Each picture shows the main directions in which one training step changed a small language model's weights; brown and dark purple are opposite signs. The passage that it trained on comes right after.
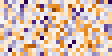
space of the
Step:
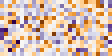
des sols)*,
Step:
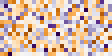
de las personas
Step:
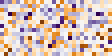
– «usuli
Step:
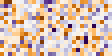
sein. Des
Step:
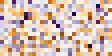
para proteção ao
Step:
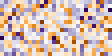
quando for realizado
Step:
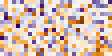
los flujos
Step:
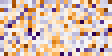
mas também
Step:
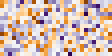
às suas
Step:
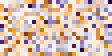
separar lo
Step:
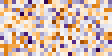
Cursos da
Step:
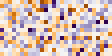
како што
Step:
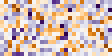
il faudra
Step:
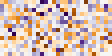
dengan sistem
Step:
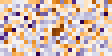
ini membuat
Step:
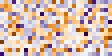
suplido en
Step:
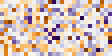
históricos do
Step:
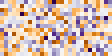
earth as the
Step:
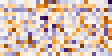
adecuado para
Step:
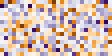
средой и
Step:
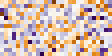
the Department
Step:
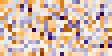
à luz da
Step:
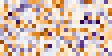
РБК –
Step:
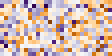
диалог с
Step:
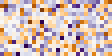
er enkele
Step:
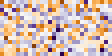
. Ular
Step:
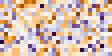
tanlash va
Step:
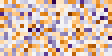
MDH va
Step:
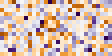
hand van
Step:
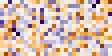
nut en de
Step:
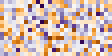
producción textil
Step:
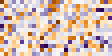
field of
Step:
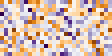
el traslado
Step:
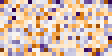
regiões do
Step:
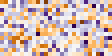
com capacidade de
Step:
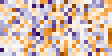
help of
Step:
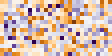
como raquetas
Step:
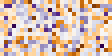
volúmenes de
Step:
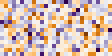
en la educación en
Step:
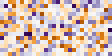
en entornos
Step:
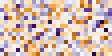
davlat organlarining
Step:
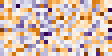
qoldirishi va
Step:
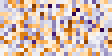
o'sdi va
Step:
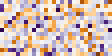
Shu bilan birga
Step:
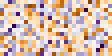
En el marco de
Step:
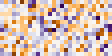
de sus usos
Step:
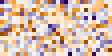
e fora da
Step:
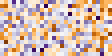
que no deja de
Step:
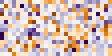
bereits seit
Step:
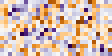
Поряд з
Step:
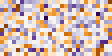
va sessiya
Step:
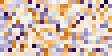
dans sa série
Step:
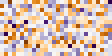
sau ca
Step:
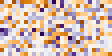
decir de la
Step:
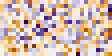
añaden un
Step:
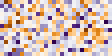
problemas até
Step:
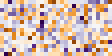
berish - Har
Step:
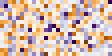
de que estes
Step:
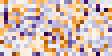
проекти як
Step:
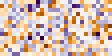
napisana w
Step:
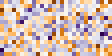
pingão de
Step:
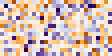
de la Universidad de
